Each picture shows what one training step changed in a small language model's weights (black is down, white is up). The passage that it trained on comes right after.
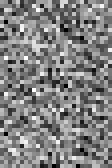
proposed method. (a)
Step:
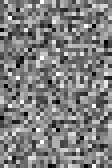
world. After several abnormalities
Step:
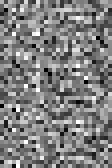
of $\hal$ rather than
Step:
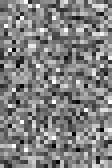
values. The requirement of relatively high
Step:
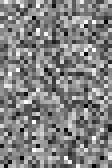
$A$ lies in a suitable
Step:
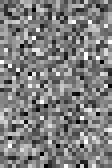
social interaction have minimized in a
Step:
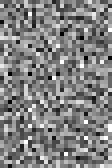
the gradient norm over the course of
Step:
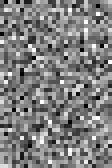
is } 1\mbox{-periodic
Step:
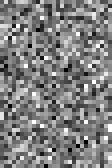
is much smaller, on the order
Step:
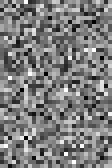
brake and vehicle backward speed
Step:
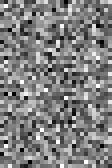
\theta_1 %\eeq
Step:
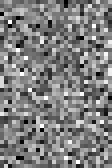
participating in these processes acquire
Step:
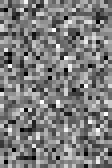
been adopted in 5G NR
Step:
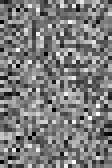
language in context and develop intercultural
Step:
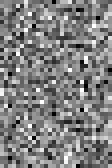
of the linearly stable solution and
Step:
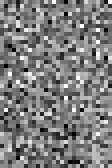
hole Hawking temperature is much
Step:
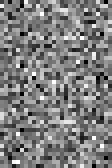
into society." Safety and
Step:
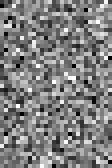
consumption. WQI shows
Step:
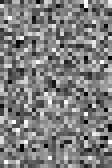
fully satisfied the generalized conditions of
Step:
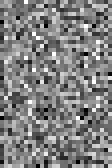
them. Some of them are
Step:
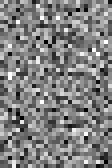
$c=0$ represents no
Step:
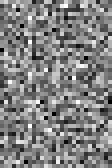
the meaning of the dots has
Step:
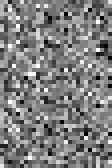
$T$, then we can regard
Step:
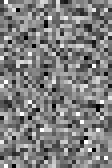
(which will support reduction of
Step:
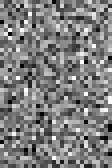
the functional outcome of serial
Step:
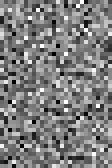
as repairable,
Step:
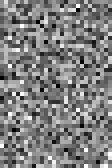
verification in the data stored
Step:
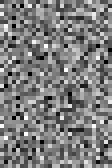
as a complex concentrated on
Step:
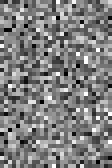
\vdots\\ \cdots & 0
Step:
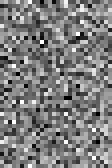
solvers are typically executed
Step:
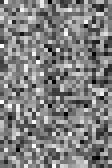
of type I. For example,
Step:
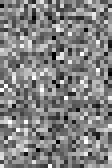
(\ref{4}), which holds
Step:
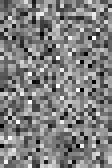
it will probably be necessary to
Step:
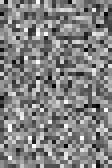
to $s_0$ but
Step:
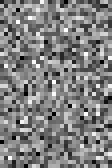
model. This makes this quantity
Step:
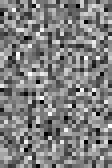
is questionable whether or not these
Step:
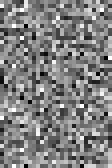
low-energy states, their
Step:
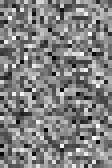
Step 2 and Step 4. Indeed
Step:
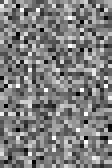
the participant evaluated the perceived
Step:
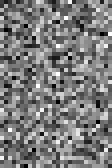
P: \Cal R \to
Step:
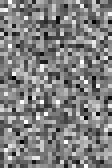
only one entry that occurs after
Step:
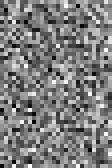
in anisotropic Besov
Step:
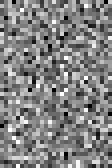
automorphism), then $F$
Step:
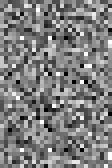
due to their low complexity and high
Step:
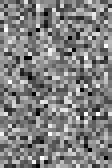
but could be blended with binary
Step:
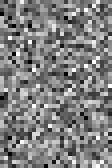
given $\eta\geq 0$,
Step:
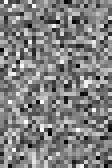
the map $\mF,$
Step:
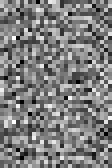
Dispositions Scale, and
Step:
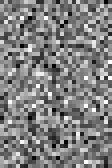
system if $X \rtimes
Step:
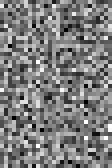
concerned, the types of
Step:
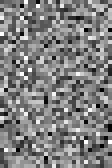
via the configuration model. We
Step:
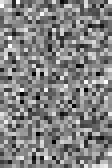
vector space of derivations on the
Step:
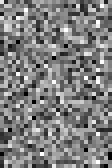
(keeping the other circuit
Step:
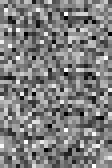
1}$ are formulas, then
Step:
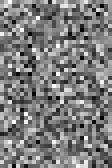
PM sensors and the
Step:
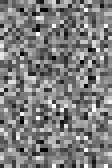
with the titles of the
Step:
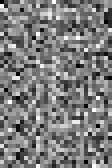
prediction of treatment response based on
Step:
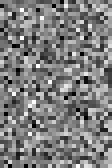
long-range smooth parts and
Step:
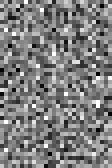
and quizzes provided by a
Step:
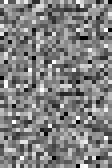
colours, each of which is
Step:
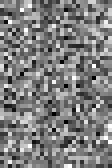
from markets in the analogue
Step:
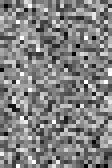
reveal that the values for mean,
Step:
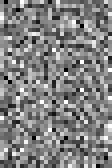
dependent on the renormalization scale
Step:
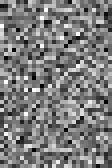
out to provide an excellent
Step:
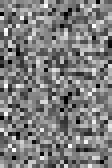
several recent references is given in
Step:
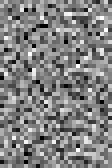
Health Organization (WHO),
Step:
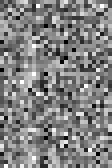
precision positioning. They are used
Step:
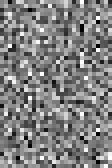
the band-basis vertex functions
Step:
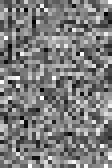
enhance its therapeutic
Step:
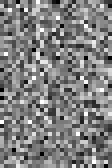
equation gives \begin{equation}
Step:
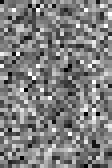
is good enough for our main
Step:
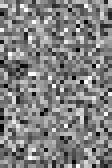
primitive $\uz'$ lie
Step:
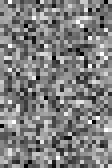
RVE strength can be obtained
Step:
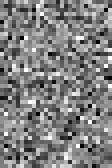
these computations would be highly
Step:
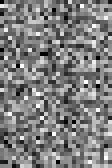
also been shown. For macroscopic
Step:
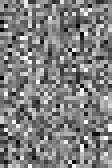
instance, the impurity perturbed
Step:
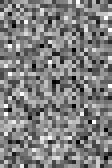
that parallel computation strategies should be combined
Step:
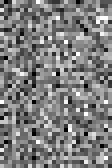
\nonumber\\ C \Big (
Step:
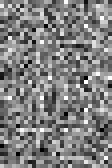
$|n\rangle$ and
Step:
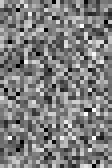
de Dios. In the
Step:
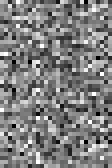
were true, then with increasing
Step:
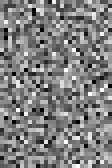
Gaussian mixture model is an important
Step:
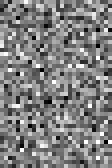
who were stratified into business
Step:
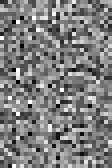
\section{Numerical tests}
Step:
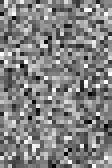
remains to be seen whether the related
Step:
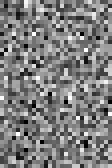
smooth progress of a project 7
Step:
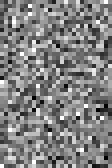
forcing notion $Q^{**}
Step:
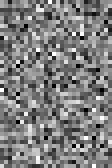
and machine learning. In communication,
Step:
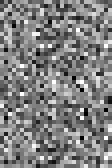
that only with very high cooling
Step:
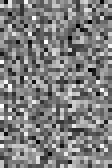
acids, derived from
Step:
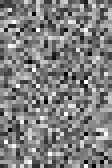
regular element $x\in
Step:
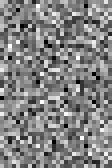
$G$ with cardinality
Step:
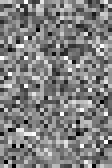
Einstein manifolds as a
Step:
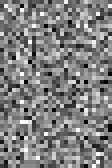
the 2-d situation. Similarly
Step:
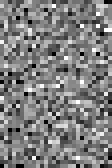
The AgCl/Ag and
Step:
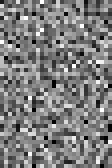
Increasing the number of
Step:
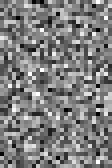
donkey in order to preserve
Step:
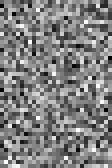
the combination of topological similarity indices
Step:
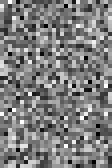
plastic bottles using a
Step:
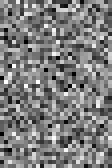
including fever, sore
